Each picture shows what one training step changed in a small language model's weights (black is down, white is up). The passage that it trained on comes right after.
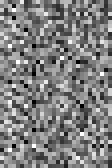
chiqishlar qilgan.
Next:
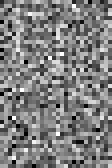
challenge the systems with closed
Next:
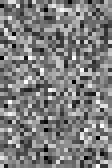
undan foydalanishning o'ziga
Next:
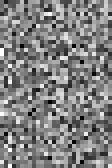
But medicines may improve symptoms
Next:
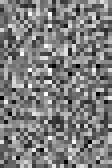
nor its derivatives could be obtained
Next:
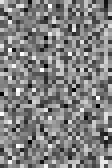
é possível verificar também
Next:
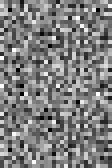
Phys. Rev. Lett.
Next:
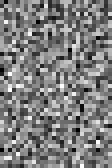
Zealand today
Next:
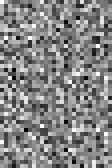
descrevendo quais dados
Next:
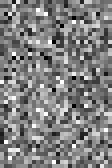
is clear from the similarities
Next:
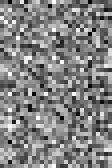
type Designation Diameter
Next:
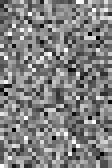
BMS is essential to every system because
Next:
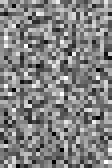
más publicaciones. Para los 48
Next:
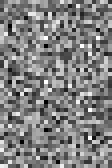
by the spin projections of the
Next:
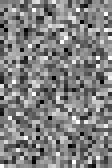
icra edilmesi
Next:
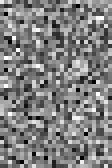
as duplas socializem
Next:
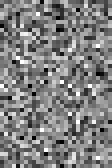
(Allen Institute for Brain
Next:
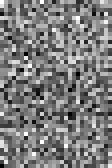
3 JOURNAL OF
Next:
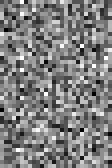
shar'iy tarafdin
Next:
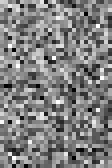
least 1 *APOE*-
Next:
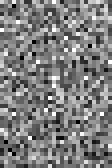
products at different temperatures and it was
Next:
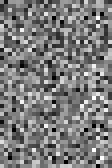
o'z fikrlarini
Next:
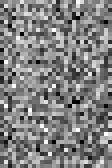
initial training of teachers at the
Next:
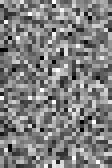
results, joined by straight lines,
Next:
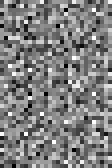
principales cambios requeridos
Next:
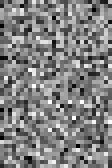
helps the gravastar from
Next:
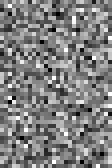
to say "Obrigado"
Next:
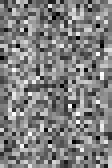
An‘anaviy o‘qitish
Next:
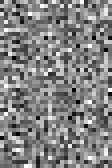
our work, we propose a
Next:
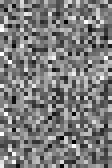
structure for symmetric-key block
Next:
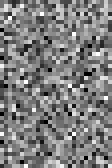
pečici, dokler
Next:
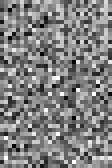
while the laser forms a different pattern for
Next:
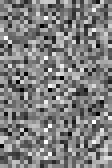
and no-overlap constraints are
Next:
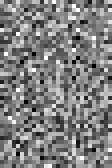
be able to express the behaviors specific
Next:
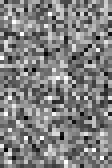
This procedure is repeated for all
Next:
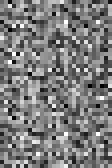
help](#) for the first time due to
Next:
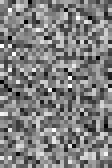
beyond mere phenomenological fits, and
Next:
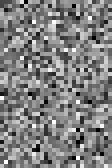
Finally, the fragmented
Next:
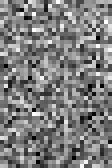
four charged pions with zero
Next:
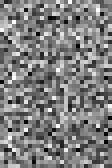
Introduction During December 2019
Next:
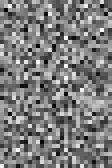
ceftizoxime to treat
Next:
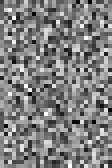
mulheres do campo e da
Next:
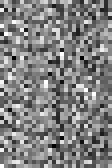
teaching and learning functional testing technique criteria
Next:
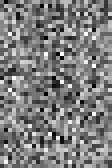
Mehta and Thibault
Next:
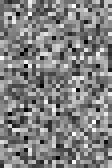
The dashed curves correspond to approach 1,
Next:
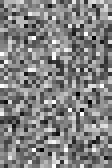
parameters considered, and it must be symmetric
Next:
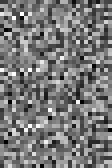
Divide Us. India,
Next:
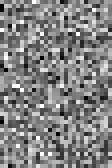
from rest. Our results suggest that for
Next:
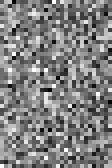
such orderings exist. These classical predictions
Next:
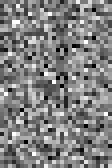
All costs are described by a
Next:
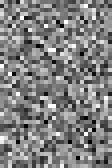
field on longitudinal relaxation can
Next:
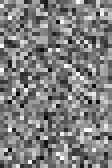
erishish, nazariya bilan
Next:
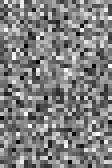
a golden age that will determine
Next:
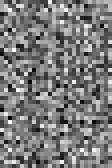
Cast.: *La ecología
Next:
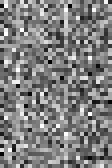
baseline included age, level of education and
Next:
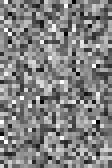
undulator magnetic element.
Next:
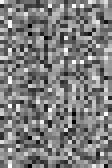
del responsable en seguridad es
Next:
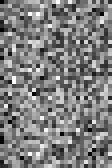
the level of mobility, it was
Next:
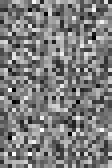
for the consistency of experiments. The
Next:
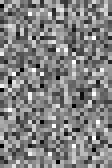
are that the observed variation lies in
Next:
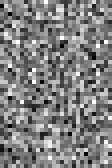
and others arrived in
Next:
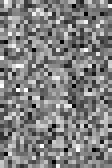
appears that additional study would be required to
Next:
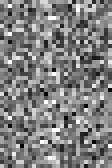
to higher levels of quantitative and qualitative
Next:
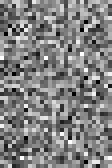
obtained for both 2 and 50 km
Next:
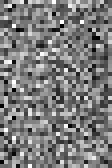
strategies for tailoring the time
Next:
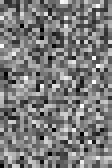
zarur. Bunda shuni
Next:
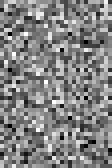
by intrinsic factors, such as design
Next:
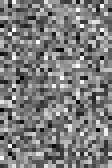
dorsal. b. Vista
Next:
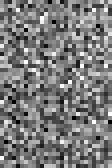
kits versions. Two
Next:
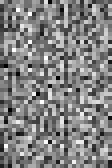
The learners in the experimental group obtained a
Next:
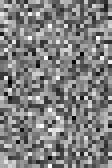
cities. In the future,
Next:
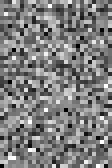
of $SiO_2$ contains
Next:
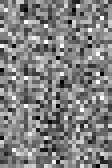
va ana'nalarga amal
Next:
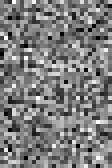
of S. Proof: Let
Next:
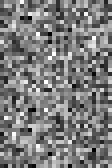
research has focused on how readers,
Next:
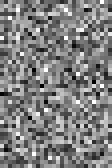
added dropwise to a solution of
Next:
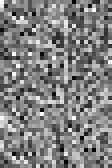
is then determined Figure 1.
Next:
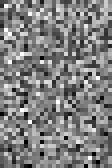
were adapted to facilitate this
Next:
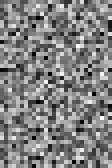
для дальнейшего
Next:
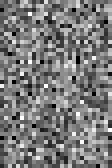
or people who spill, lay and
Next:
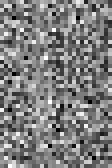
algorithms and functionality for the evaluation of
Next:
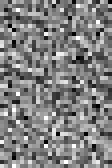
a retrospective analysis of all
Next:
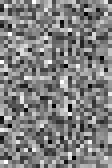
from his grasp.
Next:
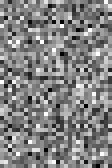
and natural heritage domains -
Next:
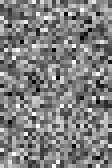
along the interface of carbon fiber and
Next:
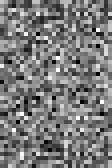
muayene ve tedavi
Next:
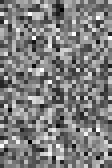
the procedure for myometric,
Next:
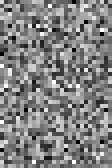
distance of $(-\lambda)$ from the
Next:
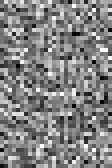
responsible for reconstruction, calibration,
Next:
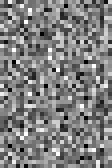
datos para este trabajo en el
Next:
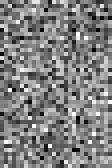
area with unsteady fluid flow
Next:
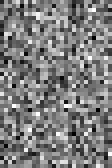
were: fluid resuscitation in
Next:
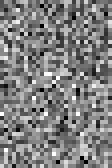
deep-skin and soft tissue
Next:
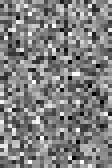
proposed by Harko et al.
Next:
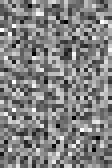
na edificação: a
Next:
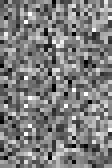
першу чергу за
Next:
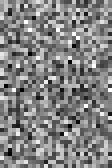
across different MPI processes.
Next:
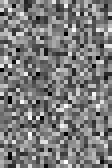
realização sistemática e
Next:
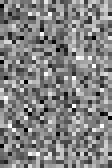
are shown for each model in Figure
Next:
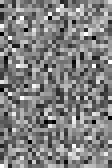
stopbands and at most a
